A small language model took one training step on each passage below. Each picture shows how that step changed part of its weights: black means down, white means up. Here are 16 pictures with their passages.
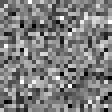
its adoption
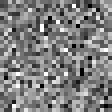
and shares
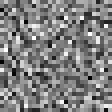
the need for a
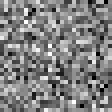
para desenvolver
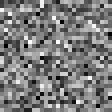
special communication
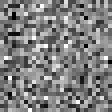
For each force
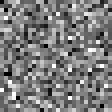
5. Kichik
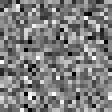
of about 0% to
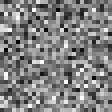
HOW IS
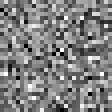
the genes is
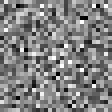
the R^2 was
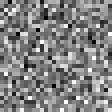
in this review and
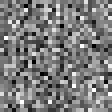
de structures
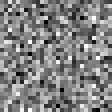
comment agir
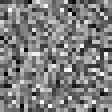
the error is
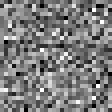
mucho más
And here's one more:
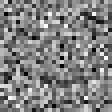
identification of new
